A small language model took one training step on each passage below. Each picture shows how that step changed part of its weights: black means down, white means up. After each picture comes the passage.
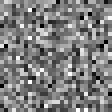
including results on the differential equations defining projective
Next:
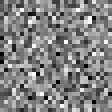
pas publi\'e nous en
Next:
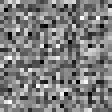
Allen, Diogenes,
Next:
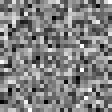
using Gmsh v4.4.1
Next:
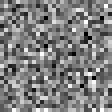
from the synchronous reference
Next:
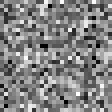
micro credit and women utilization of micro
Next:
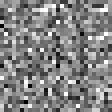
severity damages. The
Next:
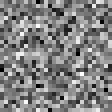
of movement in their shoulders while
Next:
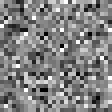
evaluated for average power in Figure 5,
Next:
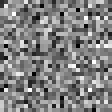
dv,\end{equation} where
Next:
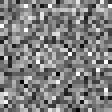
caused by these fibers but the
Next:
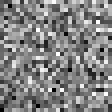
and compliance. The partners are
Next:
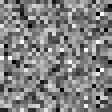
conditions \cite{Oksendal}:
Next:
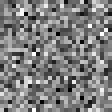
model cannot know them - Possibility of
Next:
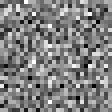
algorithms have been shown for explanatory
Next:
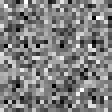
\bigskip {\bf Lemma 8.} Suppose
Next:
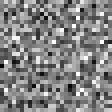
θ is a user-specified
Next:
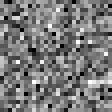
our case, the addition of a binomial
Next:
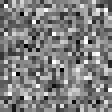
on Borel reducibility. There
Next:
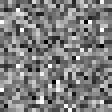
remains to check that this is compatible with
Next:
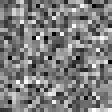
response. Furthermore, our model frees us
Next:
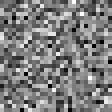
For a polynomial $$f=\sum_{\bf
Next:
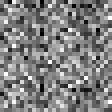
в виде
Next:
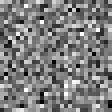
plural form in most contexts,
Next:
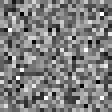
$G$ induced on $S$ and
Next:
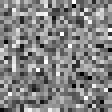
some cases during titrations.
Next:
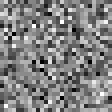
each evaluated on $N=513$
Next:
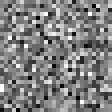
structures have been found to increase the speed and
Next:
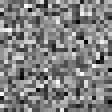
results of feed position In fig.7,
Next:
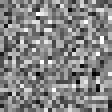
a nation's traditions, religious
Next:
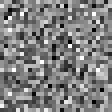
subsequent work. As we say above,
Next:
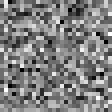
as people who "travel to and
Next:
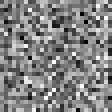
Mandel's parameter are presented.
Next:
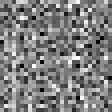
Goldluecke, B.:
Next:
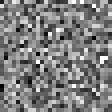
on Schr{\" o}dinger
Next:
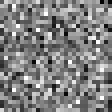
for it looks like, but is not,
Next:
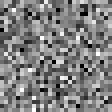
life; the proclamation was that this
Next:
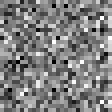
sugar craftsmen in
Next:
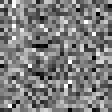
from the Palestinian ethical
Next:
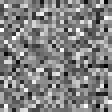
descriptions contain less information on the
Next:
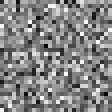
nonnegative solutions in terms of the volume of
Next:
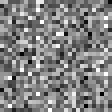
this paper also hold for the stochastic
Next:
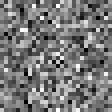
natural rational map: \begin{eqnarray*}
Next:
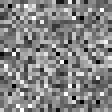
the main ideas in the next sections.
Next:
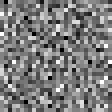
then there exists a solution $\theta'\in
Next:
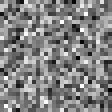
{\em (ii)} no direct factor
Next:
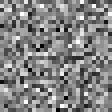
demonstrating the powerful capacity of
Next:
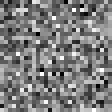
reflectionism assumes "that a text
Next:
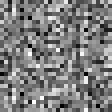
W, 2014. Long Acting
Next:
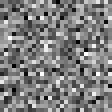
\vskip 4mm \no{\bf Definition
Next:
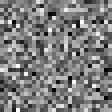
assess and evaluate economic consequences of
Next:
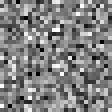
Modern Education*, Volume 3,
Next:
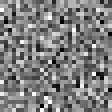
growing robustly despite the
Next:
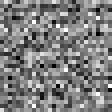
the variance, for a fixed sample size,
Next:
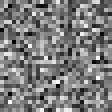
hr. All the above treatments
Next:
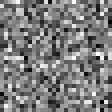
wellbeing, including the probability of not
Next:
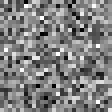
assumed that the peak at about 300
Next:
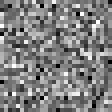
get a crepant resolution of the orbifold
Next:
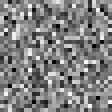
and logical principles over weak constructive
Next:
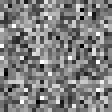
viewed as a particular case of a result of
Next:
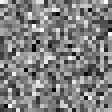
action of the various RNA-based
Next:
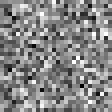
we will illustrate the concept for several problems in
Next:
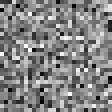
dried over anhydrous
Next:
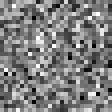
can use \ref{mult} to
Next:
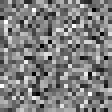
positive significance on the output of employees
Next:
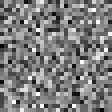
not depend on knowledge about $u$.
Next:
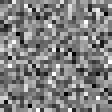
and experimental validation using an autonomous
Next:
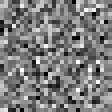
by a higher dimensional projective variety: this
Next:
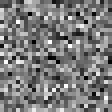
may obtain a function $F(p)$ such
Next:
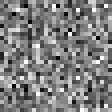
soit un morphisme lisse,
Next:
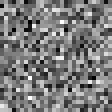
the potential of CNTox as an effective
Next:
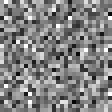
AMPK through the tumor
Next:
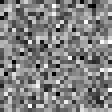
obtained from deductible mathematical
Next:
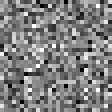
The number of trapped flies per
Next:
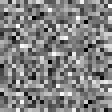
quantification of these compounds has
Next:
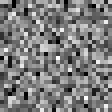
of source code for doing so -
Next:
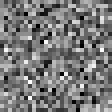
a surjective function $\rho : R \longrightarrow
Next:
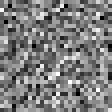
break into 2 primary cases,
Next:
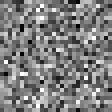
not simplicial complexes. For a general space
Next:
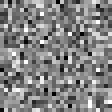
in the outer or middle ear or
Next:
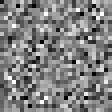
infinite-frame system and the corresponding process
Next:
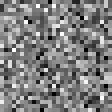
Department of Mathematics at \emph{The University
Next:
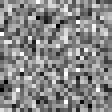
emotions of surprise,
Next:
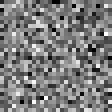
Butterflies tend to be easy
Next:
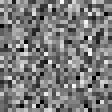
and review the progress made in implementing the
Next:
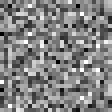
inequality \Eq{210}{
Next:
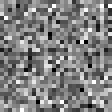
algorithmic results for $\BHV$ could
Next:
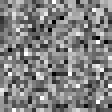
teaching/learning tools and technologies.
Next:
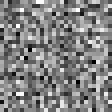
Hilbert's text is created by the
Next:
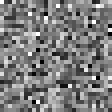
based Tomographic Reconstruction
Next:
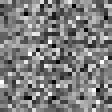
We could know which neuron in the model
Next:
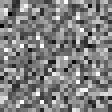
we shall present another approach, which yields the
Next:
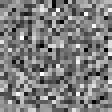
is a very ample line-bundle
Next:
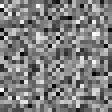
ladrillos de edificios
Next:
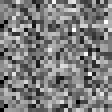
enhancing teaching practices.
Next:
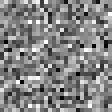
sire additive genetic, and
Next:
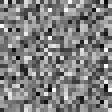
absolute value is decreasing). Moreover,
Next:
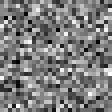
Let $q \colon Z \to
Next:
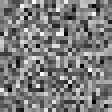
this is a dynamic space, the
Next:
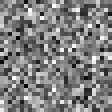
$G_{\lam}$ has height $\leq
